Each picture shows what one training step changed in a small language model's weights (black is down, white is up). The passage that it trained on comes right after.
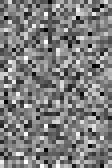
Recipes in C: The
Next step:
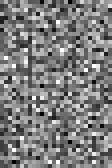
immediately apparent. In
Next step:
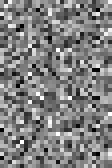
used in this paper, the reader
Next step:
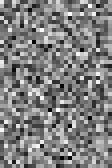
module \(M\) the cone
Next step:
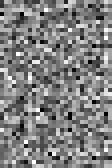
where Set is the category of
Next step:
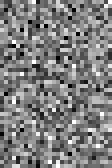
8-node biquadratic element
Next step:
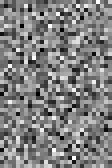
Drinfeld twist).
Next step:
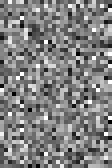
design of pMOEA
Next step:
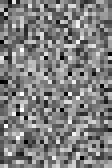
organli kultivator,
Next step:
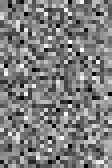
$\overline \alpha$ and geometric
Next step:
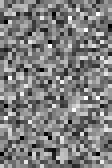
this subsection we relate
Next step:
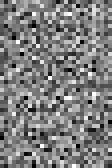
Paysages / pratiques
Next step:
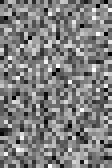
HA, PD ve
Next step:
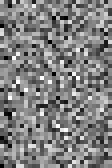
Ora cursului de
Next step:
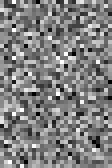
aqui aparece pela primeira
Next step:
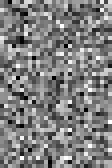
between the times $a$ and
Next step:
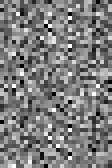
stack $[Z/G]$, where
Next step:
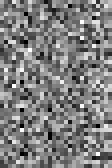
stable set $X$ with
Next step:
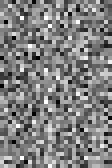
foram: IFRJ
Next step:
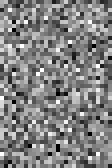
%We now investigate the series
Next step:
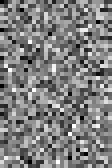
are bounded by two, for such
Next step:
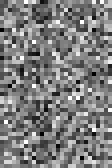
individualization of learning,
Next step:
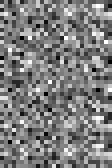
the reason which leads us to
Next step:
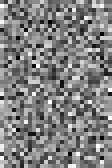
the almost Wilf classes for
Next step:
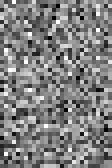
rápido crescimento
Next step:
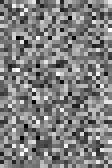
The multiplicative forcing in
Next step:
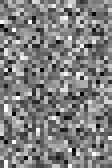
uma Maneira Fácil
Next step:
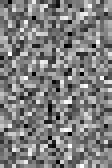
$I$ are numbered as
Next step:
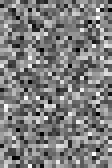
under the action of the subgroup
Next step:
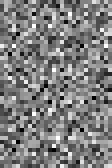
pseudo-hyperbolic system.
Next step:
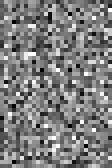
Subject Classification.
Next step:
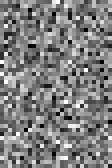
A presente revisão evidencia que
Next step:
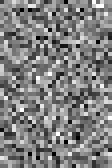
na sociedade que favoreceu
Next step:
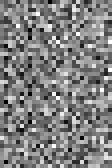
Doç. Dr.
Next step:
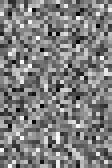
está proibida e a
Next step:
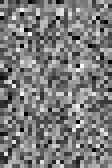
nos anos 50, que se
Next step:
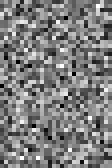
cannot have length $0$ in
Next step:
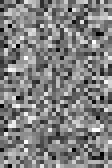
key institution of the national
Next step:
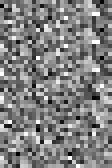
\chi & \chi &
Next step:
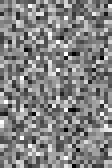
yuzaga kelishi,
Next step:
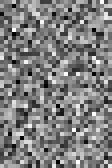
conflitos familiares e
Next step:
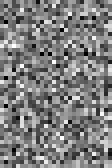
categories: One category uses
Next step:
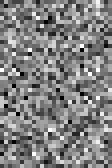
to come to United
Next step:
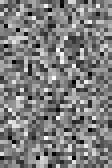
15 municípios
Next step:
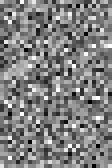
Theorem 2 generalizes Theorem 1.
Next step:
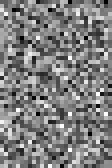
naturally isomorphic to the category
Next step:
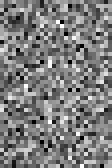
absurd ekanini tan
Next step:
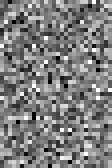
$S$ has at most
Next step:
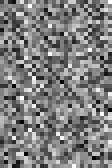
of the linear approaches defined by
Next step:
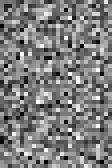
A \subset G$ and let
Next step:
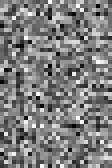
at the fine and coarse
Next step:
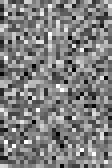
Sehingga membuat
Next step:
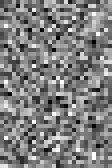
Madrid. España.
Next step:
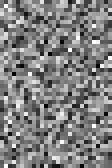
Among these, the spectral
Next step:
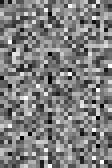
$q$ should be clear from
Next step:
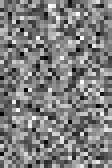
are interested in biquadratic
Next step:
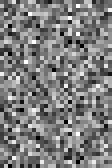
system $\tilde A_n$
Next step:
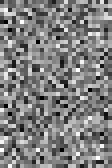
note, we will give a short
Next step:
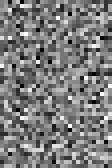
induces an isomorphism between some open subsets
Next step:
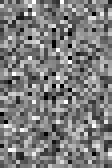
volume schemes. It is therefore very
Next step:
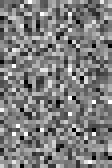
условий применения.
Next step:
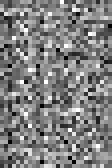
er godkjent i
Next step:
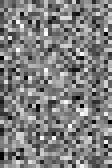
de la IA no se
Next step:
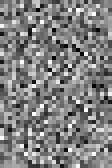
bilan qo'llanmaydi.
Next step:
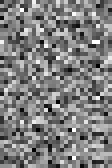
will show in this paper how such
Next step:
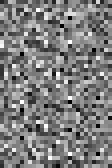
\E \text{ for some
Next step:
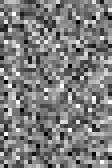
Здесь большое
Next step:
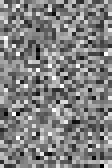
parlamentda bildirgan
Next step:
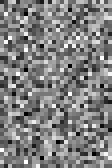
जीवन का
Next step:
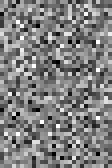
têm se mostrado
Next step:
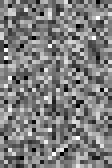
zuo cu e wei
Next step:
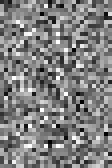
reservatório do
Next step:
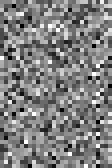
section evaluates the performance of
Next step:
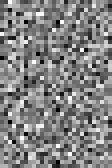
tarixiy hujjatli
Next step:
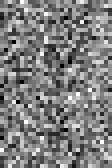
a la profesión están haber
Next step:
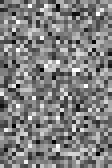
por exemplo, vê em
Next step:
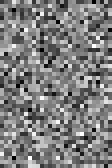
interpretation depends on the type of
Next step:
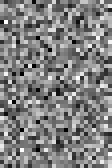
yoritib berilgan.
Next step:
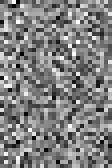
qualquer outro medóide
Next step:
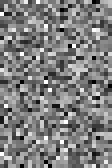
We iterate this routine
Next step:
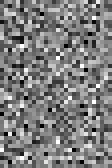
$n>1$ we have
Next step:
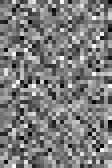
classical deformation argument of the integral path
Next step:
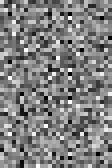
that $\cap_{H\in
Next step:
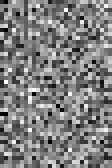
ve gerçek hayat
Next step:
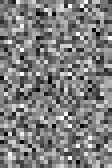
by $pq$ we denote the
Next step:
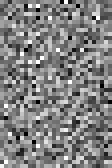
yuritishi mumkinligi
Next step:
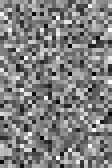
invariance of these estimators with
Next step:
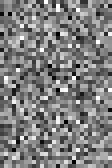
conservá-las ou para
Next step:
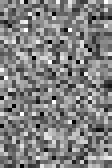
general-purpose definition,
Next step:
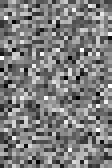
bijective proof of the result
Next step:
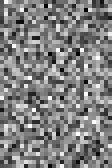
jarayonida to'plangan
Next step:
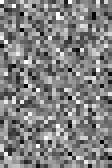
зробило його
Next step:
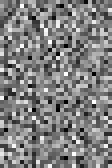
cuidados de JA.
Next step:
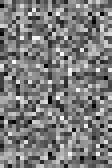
(2009). Application of
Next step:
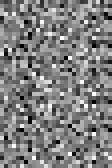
тўплами. 10
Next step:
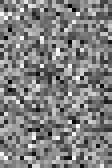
talabasi Jumayeva
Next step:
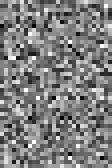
result} Let $\OOO
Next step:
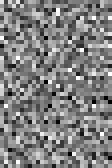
ушбу таклиф
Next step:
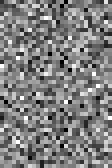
equivariant then there exists a $k
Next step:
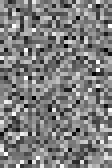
non-isotopic simple closed
